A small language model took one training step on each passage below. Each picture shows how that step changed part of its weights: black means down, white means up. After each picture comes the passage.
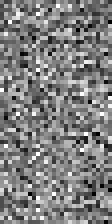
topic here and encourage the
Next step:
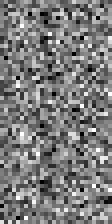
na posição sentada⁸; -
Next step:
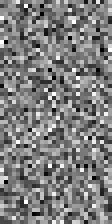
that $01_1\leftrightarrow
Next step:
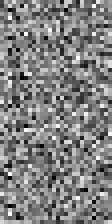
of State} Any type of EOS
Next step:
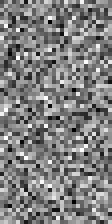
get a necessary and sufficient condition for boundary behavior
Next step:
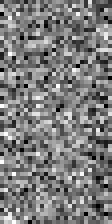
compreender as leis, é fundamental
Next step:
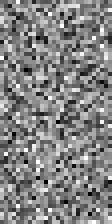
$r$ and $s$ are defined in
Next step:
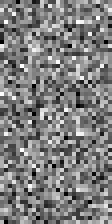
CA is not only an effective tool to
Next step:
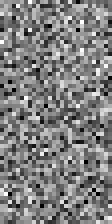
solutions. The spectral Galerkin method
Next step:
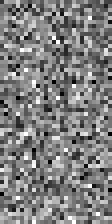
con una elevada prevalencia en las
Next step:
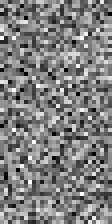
correction of the absolute calibration
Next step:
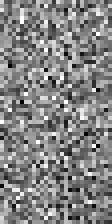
paths of a L\'evy process has
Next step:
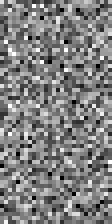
qilinishi lozim deb
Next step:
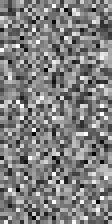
of the phase time as a function of the number
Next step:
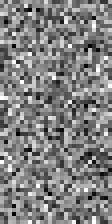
Men *et al.*Jaffray
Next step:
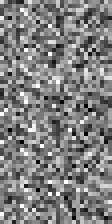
іншу естетичну
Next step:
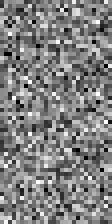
time lags recorded in Figure 7.
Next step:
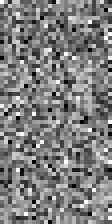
des photographies en noir
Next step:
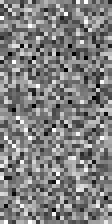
density operator is sensitive to this action,
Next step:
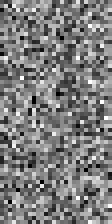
science quarterly}, pp.
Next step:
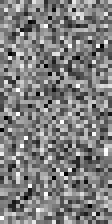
as navigation, planning, and
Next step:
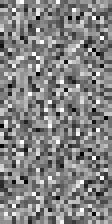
\begin{eqnarray*} \frac{\varphi
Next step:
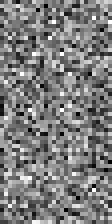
tanto, el factor confianza,
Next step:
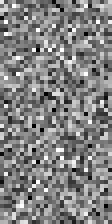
what the word ``morphism'' refers
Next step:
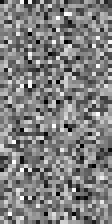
masalalari bo'yicha
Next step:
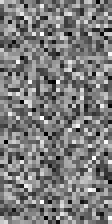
yillarda o'zining
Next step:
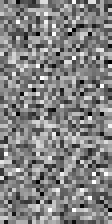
the valuable work of Sergiu
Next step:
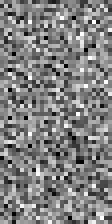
ularning ichki ishlariga
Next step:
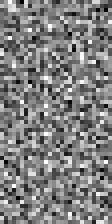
By the Bochner formula we have
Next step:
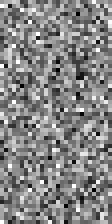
$P(x,t)$ is well
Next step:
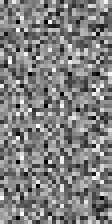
integral entries and with row-sum
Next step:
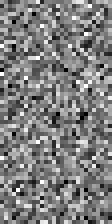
Он представляет собой
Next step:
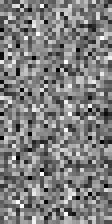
Gonzales Torres, &
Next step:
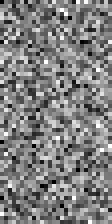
with an embedded traditional box
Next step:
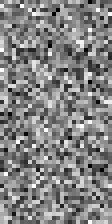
first term in the right-hand side of
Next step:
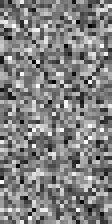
nach Freud (1999), ein
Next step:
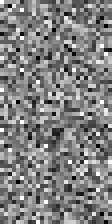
beruvchi avtomatlashgan
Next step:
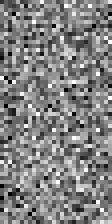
the person or organization who is being
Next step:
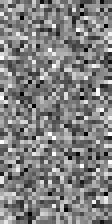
graded commutative product of degree
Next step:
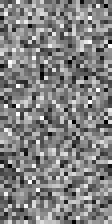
measured in distant sites: \be
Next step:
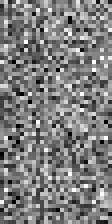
from their marginal capacities by means
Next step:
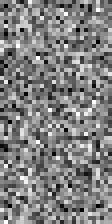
in socio-demographic features is
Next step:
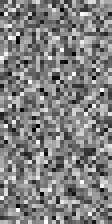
$G$-action gives an embedding
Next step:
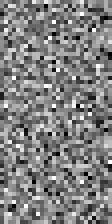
le acompaña, que
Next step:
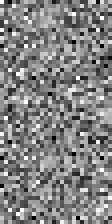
of the couplers. The couplers
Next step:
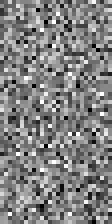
workable light bulb, while Bell
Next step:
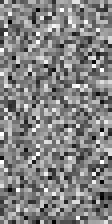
to the chains or planes,
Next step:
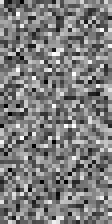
в любом случае
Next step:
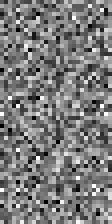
более 10 лет – в 9
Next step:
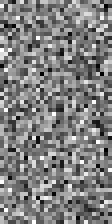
NLO prediction of 845 pb
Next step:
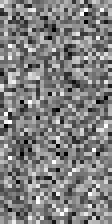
urinishlarga qat'iy
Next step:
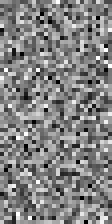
the $r$-form $\omega_{\sigma}$,
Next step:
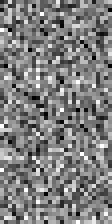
$A^k_j$ from
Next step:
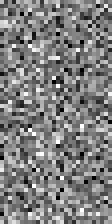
a point $[\mathbf{y}] \in
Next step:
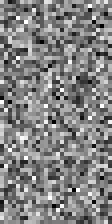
to contains 42 FFLs and no
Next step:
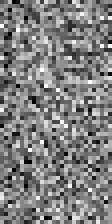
Nucl.\ Phys.\ {\bf
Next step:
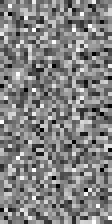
of SICStus syntax
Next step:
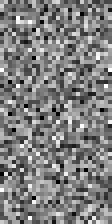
equal to $r_{MS}$, and
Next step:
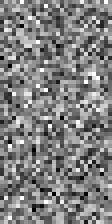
уменьшаться. Были
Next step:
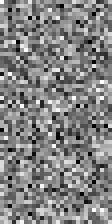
properties and a wide range of potential applications
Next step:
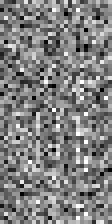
is positively (negatively)
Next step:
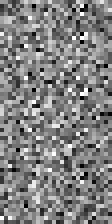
the K valley lead to the conversion
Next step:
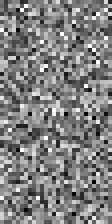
$V$. Under this transformation
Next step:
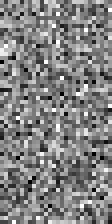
More precisely, there exists
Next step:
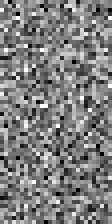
for stochastic differential equations with delay
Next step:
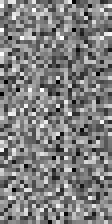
erfolgt. Dieser
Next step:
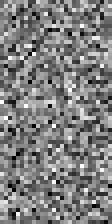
by requesting the reflection hyperplane
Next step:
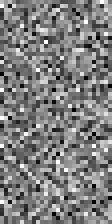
their interactions with each other and the
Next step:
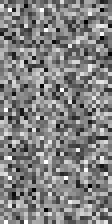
and $\cal T$. We may assume that this
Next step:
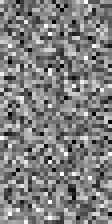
lower-resolution GCMs.
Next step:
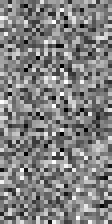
Dental Hospital Seoul
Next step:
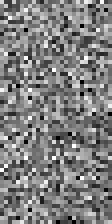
precision limits for noisy frequency
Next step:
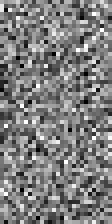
automorphism of $A$ induced by
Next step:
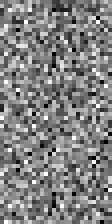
our case, for example, we must make
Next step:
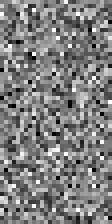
$\vec{r}$ at impact parameter
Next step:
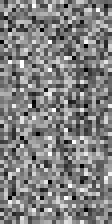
pesquisas culturales
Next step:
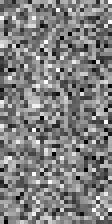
which led to the Hasse diagram in
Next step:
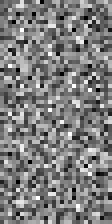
овьи иссещи, а
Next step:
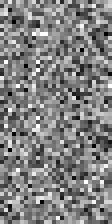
in the expected test information of Definition
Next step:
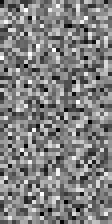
is disjoint from $\cG_b$.
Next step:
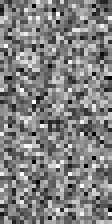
→ Prop}), together with a
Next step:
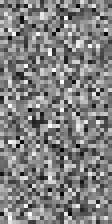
{\tiny $\bullet$} at 3
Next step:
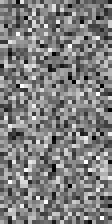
ega bo'lish uchun
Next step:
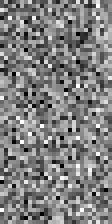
\eeq where $\lambda_L$ is
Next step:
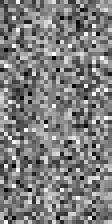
accurate results in both controlled and
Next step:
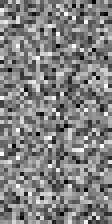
центральных отделов
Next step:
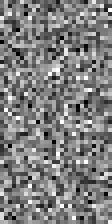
CMDs presented, especially that
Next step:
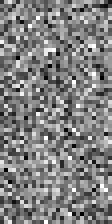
al. 2003; Barton et
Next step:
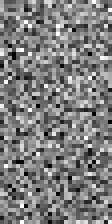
generators including MPI, such as
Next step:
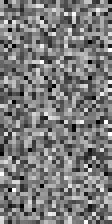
wobec Izraela w
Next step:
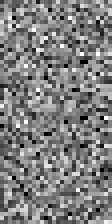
to the user at once. Hence,
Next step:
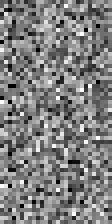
[future work]. It remains to
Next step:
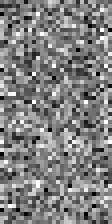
causally identified so long as Eq.
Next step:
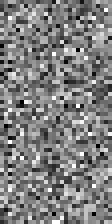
deyarli qolmagan.
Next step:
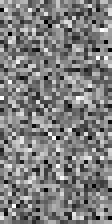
manipülatör, kam
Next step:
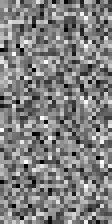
of transcription given different style
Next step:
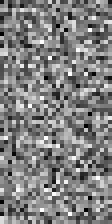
dot, or equivalently a hole is
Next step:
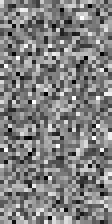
there exists a representation $W$ whose orbit
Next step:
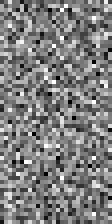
general relation for coupling two D's,
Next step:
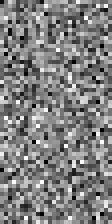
the twisted case. {\em
